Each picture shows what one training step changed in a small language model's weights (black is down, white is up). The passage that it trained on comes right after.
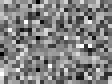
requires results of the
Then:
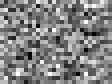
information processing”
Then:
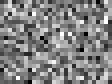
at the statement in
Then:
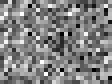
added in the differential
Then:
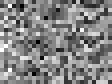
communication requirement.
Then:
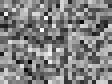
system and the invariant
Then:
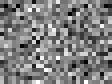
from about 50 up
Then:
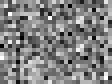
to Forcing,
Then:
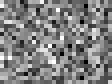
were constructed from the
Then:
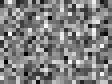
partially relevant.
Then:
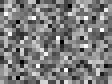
< \epsilon.
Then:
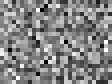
programs for
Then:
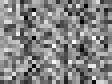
have been shown to
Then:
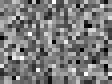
or photonic crystal
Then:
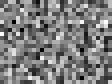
and are widely used
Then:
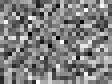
species and associate
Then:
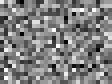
}$ where
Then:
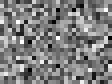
magnitude as well as
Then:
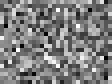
during the commit
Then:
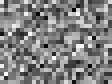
as diabetes.
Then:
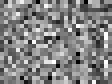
it be at
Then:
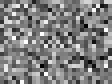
eV for the
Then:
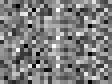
little while the even
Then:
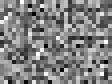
crack edges.
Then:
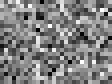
\ee Then with
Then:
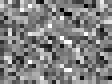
abelian. Let
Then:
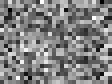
done under The
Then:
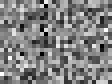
planetary systems
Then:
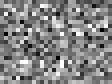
that the black hole
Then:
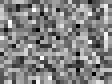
beauty and
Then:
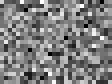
dominated & BH
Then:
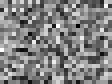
a use case of
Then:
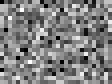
this idea to multiple
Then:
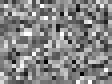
if the variation in
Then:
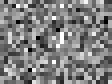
to apply the operator
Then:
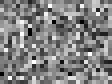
Here we have obtained
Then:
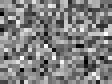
two objects in
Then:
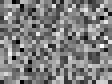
main author,
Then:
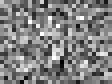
the positions and
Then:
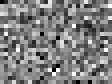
carbon abundances
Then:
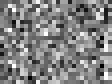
is an order of
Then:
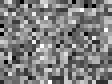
module of from
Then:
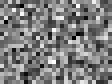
expressed as a ratio
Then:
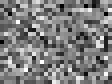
is continuous at the
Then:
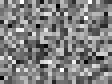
exploration:} The
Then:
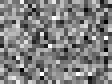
few states composed of
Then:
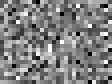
rises and
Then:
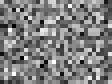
of Alice's measurement
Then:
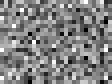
to use electricity
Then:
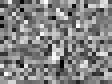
the population of
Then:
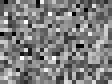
channels after
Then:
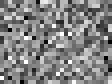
performance of various energy
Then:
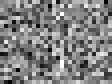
the definition of a
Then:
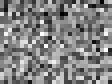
in the model;
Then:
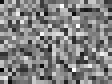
the proper choice of
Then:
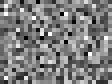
$\{ \mathbf
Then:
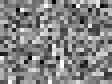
the United
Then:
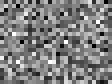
et al.,
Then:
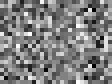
is larger, and
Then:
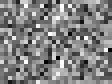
with the fact that
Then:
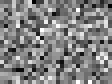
that these degrees of
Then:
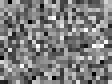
recovered by setting
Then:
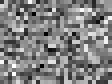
chosen streamwise
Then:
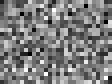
after the proof
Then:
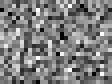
\eeq sampled
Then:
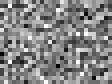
mechanism. The second
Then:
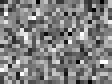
O \cr I
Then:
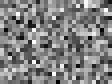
benefit starts to
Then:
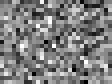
assessing quality and
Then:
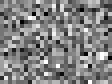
a primitive
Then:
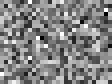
promising for
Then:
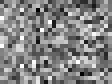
that proposed method is
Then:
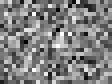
service with the help
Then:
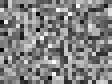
it equals
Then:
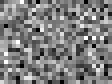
would be, remain
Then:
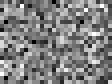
simulation or approximation techniques
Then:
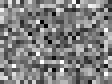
pipeline without primary
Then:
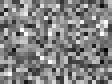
and the values of
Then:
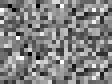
consideration, can be
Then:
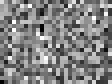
of disk Moreover,
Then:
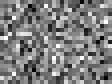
conduit aux
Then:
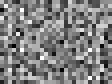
and M.
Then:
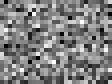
we have to show
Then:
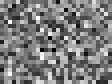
and given by
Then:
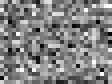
we find that this
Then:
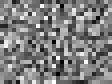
models, the stability
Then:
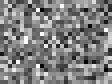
good basis for the
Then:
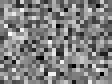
angular brackets
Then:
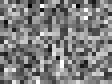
the special cases
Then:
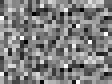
gamma matrices
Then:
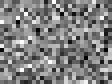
by this procedure were
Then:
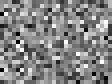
and the Gram
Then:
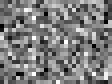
for any $y
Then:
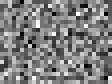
%, with small
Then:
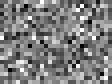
without greedy
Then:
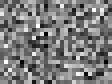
materials, is established
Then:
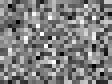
we can write the
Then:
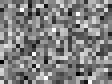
crystal properties from
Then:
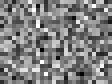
condition is the following
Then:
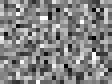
was published in
